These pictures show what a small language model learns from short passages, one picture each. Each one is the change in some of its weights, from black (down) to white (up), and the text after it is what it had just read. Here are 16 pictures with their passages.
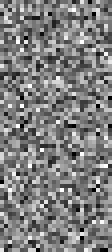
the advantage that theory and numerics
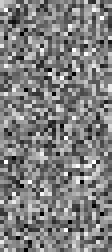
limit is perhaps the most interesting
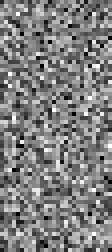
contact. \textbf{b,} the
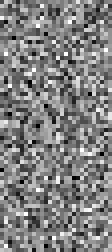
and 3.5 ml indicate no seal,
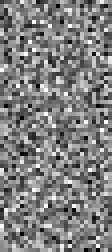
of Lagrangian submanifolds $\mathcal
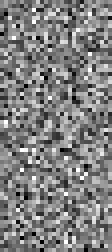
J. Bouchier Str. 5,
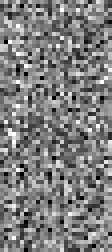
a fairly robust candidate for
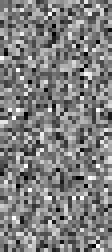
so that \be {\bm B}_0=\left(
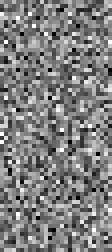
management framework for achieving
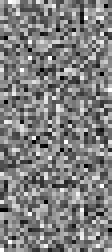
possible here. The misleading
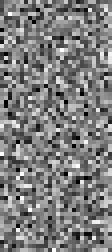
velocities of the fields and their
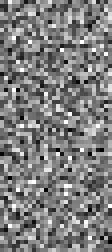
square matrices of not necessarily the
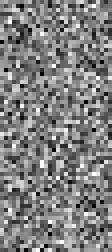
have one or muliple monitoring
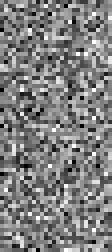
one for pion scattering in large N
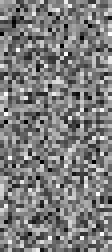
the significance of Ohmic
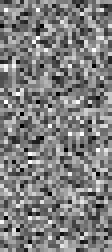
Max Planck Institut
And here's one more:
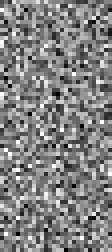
then we have \begin{enumerate} \item
